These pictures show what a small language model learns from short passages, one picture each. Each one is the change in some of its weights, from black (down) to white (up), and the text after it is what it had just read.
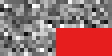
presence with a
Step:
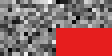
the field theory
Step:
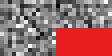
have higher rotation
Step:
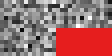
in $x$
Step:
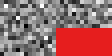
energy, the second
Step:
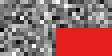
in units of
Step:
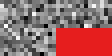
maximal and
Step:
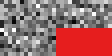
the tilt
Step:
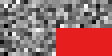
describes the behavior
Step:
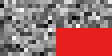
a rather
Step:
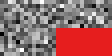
3. We can
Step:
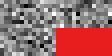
of the electric
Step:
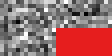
the substrate
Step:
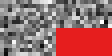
the development of
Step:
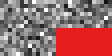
this channel using the
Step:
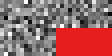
is because if the
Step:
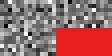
been shifted
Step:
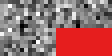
boot analysis
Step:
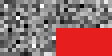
to be defined,
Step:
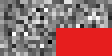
a "rain
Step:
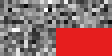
to localization at
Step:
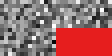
component shows
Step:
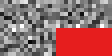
resulted in a
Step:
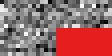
modeled and
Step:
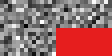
control. For the
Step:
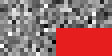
The plots
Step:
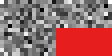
total duration
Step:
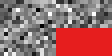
plots show
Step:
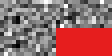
the discrete
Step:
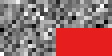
If no
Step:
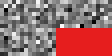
reduces the
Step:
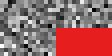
distort or
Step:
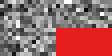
messages are
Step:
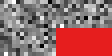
data which will be
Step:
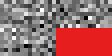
parameter (see
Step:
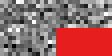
question of
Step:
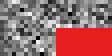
might be due
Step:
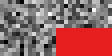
transfer matrix approach
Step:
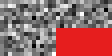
comparison with well
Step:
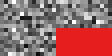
expected. The
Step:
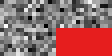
baselines and
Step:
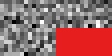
in the control group
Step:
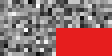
is clear that
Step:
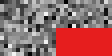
approach is to
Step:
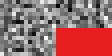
of sand
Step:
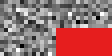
ground states of
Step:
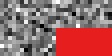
c$, where
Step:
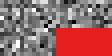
and disease
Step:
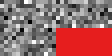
upper limit to
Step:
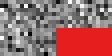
Look at
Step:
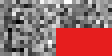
of coordinates
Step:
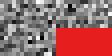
using a gold
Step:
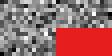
outputs based
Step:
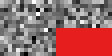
be two classes
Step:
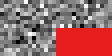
is found,
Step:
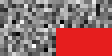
We note that
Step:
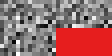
methodology to design
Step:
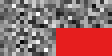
clients in
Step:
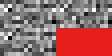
on a ray
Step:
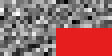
{\it et
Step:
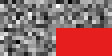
compared methods, and
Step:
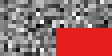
processor is
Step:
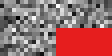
a statistical
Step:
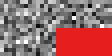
shown that, in
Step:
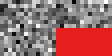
a bridge
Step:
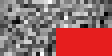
the analysis is
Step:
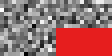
in the 1\%
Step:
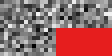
detection model
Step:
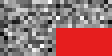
the lighter
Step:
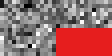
reason is
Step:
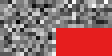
masses. The
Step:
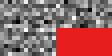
in experiments with
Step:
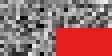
the Royal
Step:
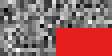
\, \langle
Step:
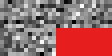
mode with
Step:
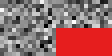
and the LC
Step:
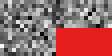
m \cos
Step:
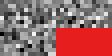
right hand
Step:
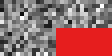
The vortex
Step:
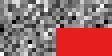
If the
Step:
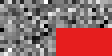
and cluster stars
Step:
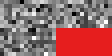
space and in frequency
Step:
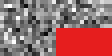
actual size
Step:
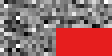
that, considering
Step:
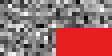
t)$ can be
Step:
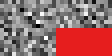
moments should
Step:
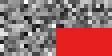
has been theoretically
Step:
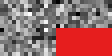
The two conics
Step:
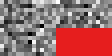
some of its
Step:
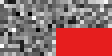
the chip
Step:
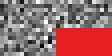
see in the
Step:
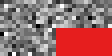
observation method based
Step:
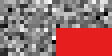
not only the
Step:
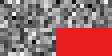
adoption has
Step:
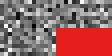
with transfer function
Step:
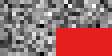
degree of
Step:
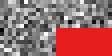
this lower bound is
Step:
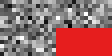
random part},
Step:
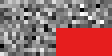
low S/N
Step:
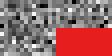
and e-h
